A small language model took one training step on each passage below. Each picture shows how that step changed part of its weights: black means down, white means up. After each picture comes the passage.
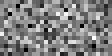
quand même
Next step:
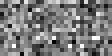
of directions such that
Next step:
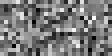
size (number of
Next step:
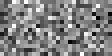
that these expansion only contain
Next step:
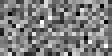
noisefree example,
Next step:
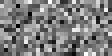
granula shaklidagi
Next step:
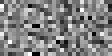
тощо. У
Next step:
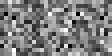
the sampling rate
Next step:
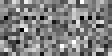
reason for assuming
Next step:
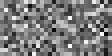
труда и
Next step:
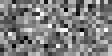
remisión varias
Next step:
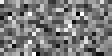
the method has not
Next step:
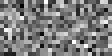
\delta$, we bound
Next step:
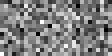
\text{for \
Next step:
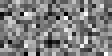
the converse is also
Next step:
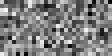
jogos de
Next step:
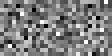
solvability is
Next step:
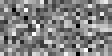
ҳам муҳим
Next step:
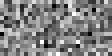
Neale], die
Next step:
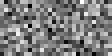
разряде, их
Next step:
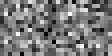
we say that {\it
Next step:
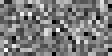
doesn't work,
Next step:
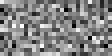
la posibilidad de
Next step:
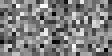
For example, if
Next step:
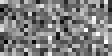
esta investigación sobre la
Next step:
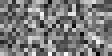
wziąć pod
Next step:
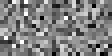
Lemma 5.1 implies
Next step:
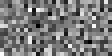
sería interesante el
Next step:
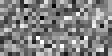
theorem for dependent
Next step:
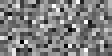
the ``General
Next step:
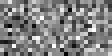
penelitian maka metode
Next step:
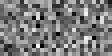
product turns out to
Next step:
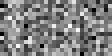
to the first inequalities of
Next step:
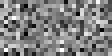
seiner Meinung
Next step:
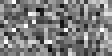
ότι δεν
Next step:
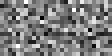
attractiveness of
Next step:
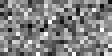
objective values and
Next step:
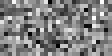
on the right hand side
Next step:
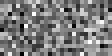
layak oleh
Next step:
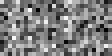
to count the number
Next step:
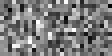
International University of
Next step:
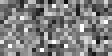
( \gamma )
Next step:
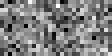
hayotda sodir
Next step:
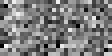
as in the general
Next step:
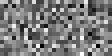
matrix of order n with
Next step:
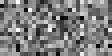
potential to enhance
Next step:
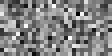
a coerência entre
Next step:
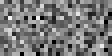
implies that for all
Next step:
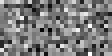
of the set on
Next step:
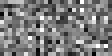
reduction of one node.
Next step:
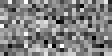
Responsive Web
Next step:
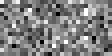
to solve this matrix.
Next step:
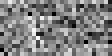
Polsce, w
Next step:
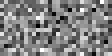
Math. Stat.
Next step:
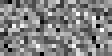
into differential ones:
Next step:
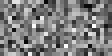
and $l$ not
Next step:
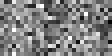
must contain a prime
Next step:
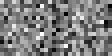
means that it is almost
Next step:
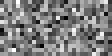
Monitoring and
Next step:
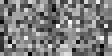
we include the following edges
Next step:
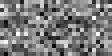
manbalar tahlili
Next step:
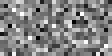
the normal vector field to
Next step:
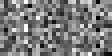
these manifolds vanish.
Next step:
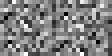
parts rule holds
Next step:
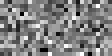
a general statement:
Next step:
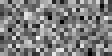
interesse geral como
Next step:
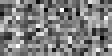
unbounded, in
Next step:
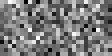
we also assume, that
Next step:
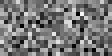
theories with the
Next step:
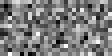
history are defined by
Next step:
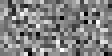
dengan Tuhan,
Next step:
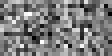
of stating this is
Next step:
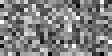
\leq \ln x
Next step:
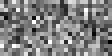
polynomials are derived in Section
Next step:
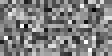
un instrument distinct
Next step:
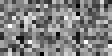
\N$. Such
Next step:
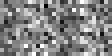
uni keltirib
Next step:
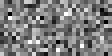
holds in this case.
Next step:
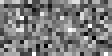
of the theoretical
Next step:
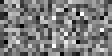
the Hardy constant
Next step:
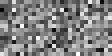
un proceso de transformación
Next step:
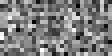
\noin {\bf
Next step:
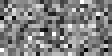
isomorphic to a disjoint collection
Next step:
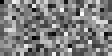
selecting any
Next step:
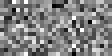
integration. For our
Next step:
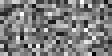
measure (see also
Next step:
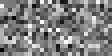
os nossos
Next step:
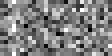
who analyze the
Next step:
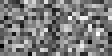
X$, we consider
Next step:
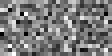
the minus represents
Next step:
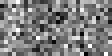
need to explain that
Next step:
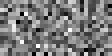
the structure of sets is
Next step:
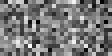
forces in the
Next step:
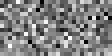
respectively to a $\sim
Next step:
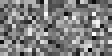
$A$. By Lemma
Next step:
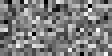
más y su capacidad
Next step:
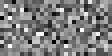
which is a contradiction.
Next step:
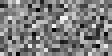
devoted to the
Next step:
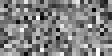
corresponding to the intersection of
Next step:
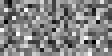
де навчальні та
